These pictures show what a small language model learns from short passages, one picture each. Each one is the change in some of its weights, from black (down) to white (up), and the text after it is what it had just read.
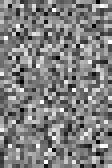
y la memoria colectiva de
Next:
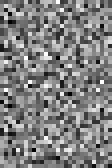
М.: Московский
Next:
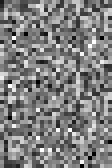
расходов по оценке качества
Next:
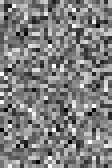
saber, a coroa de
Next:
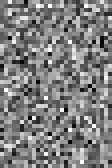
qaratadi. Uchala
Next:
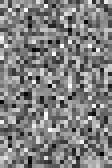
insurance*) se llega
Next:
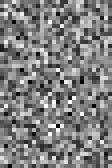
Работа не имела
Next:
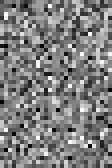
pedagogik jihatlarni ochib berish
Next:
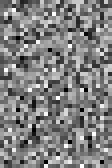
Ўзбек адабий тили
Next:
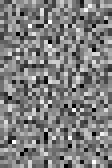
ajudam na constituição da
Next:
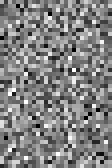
a logika vezetett
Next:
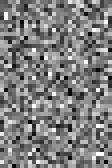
metodika – darslik.
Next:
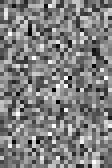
fikrlarini shoir keyingi
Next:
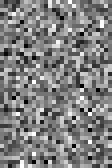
négation indiquent
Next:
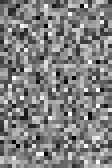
zarrachalarning mm/s bilan
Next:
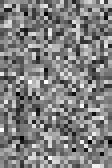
representar contra a ilegalidade,
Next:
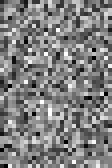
melhor interpretação do caráter
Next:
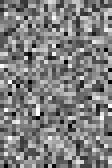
وتحليلها باستخدام
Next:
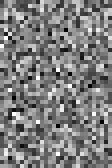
множество функций в
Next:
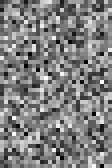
разной влажности и
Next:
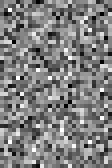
und sozialen Entwicklung inklusiv
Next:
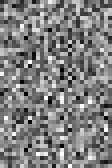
можуть бути використані
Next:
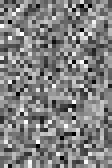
Aeroportuario del
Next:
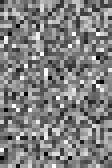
обществу, другим
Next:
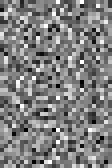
2. Таблица 2
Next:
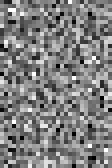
Киевской губернии
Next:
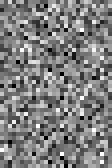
aims to further
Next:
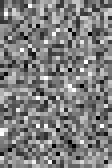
культур по продуктивности,
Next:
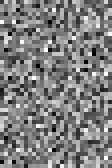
treatise, literature,
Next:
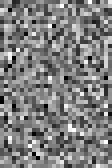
also interesting for foreign
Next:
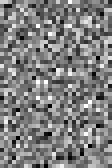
ganji kukunidan
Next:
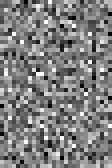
que anunciam promoções e
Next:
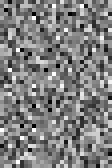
5. Kolaborasi dengan
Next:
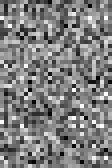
carga para estructuras de tipo
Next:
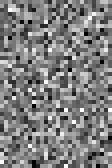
darajasi- bu daraja
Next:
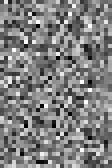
Soviet forces from
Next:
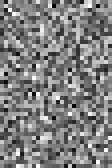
геологический университет
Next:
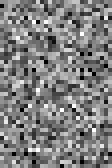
deriva que el mundo de la
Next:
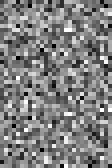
9%) Arquitetural Attack
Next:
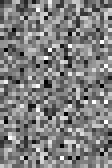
sobretudo, à análise dos direitos
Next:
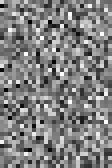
ETISH INNOVATSION
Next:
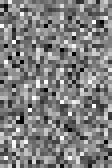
Tarjima Jarayonida
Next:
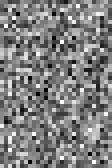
Tok kuchi qiymatining
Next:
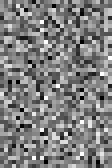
ve 32'si kadındır
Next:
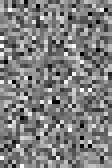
O‘zbekistonning turizm va
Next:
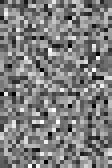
holda, banklar o'z
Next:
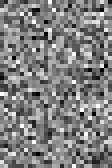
ausência do balbucio, principalmente
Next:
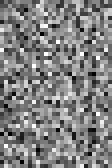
и преодолеть
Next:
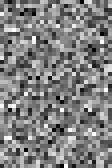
Annual Bulletin
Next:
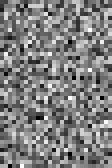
referem objetos por meio de
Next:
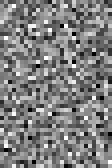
enchaînement de
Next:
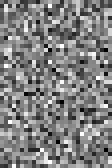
dos membros do NSGA são
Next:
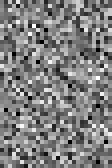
oʻz imkoniyatlarini baholash va
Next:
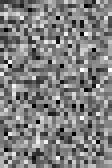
масштабування. Це
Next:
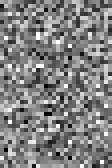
of hand hygiene
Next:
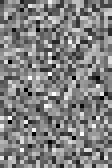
conceito presente em referido
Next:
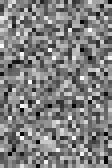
Tabela 3. Resultados de
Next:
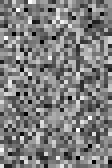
enjoyable learning
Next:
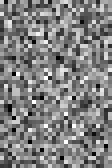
hak-haknya konsumen
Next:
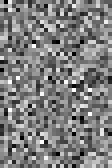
Labetova Viktoriya
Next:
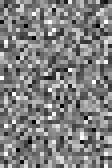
adabiy mahorati va individual
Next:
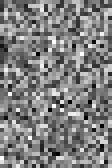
социальные проблемы в отношении к
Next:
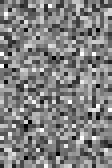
maqsadga muvofiqligi
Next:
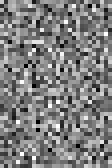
JACKSON, A.
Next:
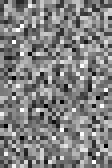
під час проведення її
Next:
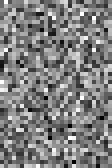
Biomedical engineering,
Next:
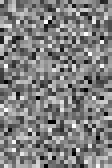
Istanbul, Bağlam
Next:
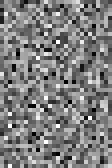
qilishni mashq qiladilar.
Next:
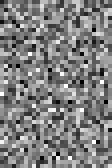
роль в достижении
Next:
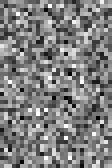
va shuning uchun ularni alohida
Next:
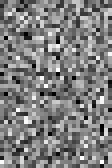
Science разработаны надежные
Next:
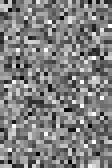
un consenso que se alcanza
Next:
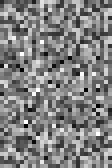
проведения исследований является одним из
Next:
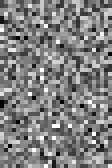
Основным содержанием
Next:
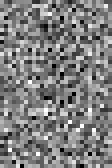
Macedo**, tradutora
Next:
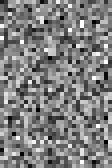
fraturas faciais complexas,
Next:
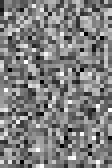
world community is carried
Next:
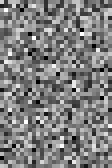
Estudio de fase III con
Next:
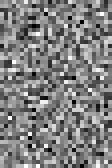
permitió obtener una perspectiva
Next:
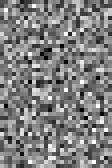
respectivamente, mas nunca o
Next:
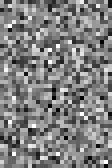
yarim sharning yuqorgi
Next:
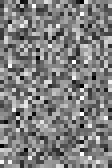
hemistiquio de 3a,
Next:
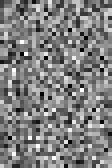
sobre a qualidade e o valor dos
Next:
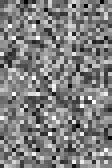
por el Estado, el goce
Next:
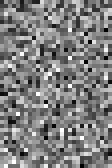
тарзи ва маданиятини
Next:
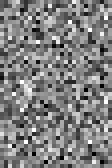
institucional, que integra e
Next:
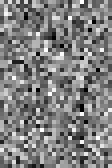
(Saber pro)
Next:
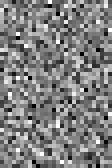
g'oliblar aniqlanadi.
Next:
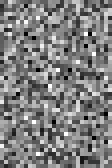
the results of the observation,
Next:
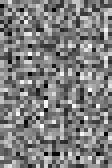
and information technologies in
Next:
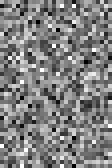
de parafina de la
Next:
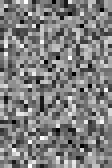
другого или всё это
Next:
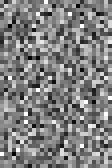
dengan lingkungannya”
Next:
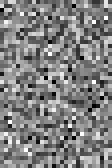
corta o perímetro
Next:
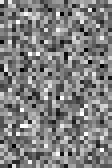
BPSK berhak
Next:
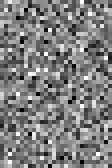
kualitasnya (Along,
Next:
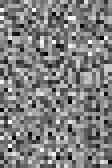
O'zbekiston Respublikasi Prezidentining 2020
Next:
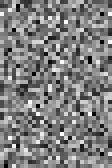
encontrar descaracterizado de seu
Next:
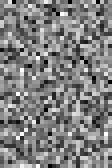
унга боғлиқ
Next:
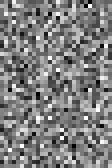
ilmiy tadqiqotlar olib borilmoqda.
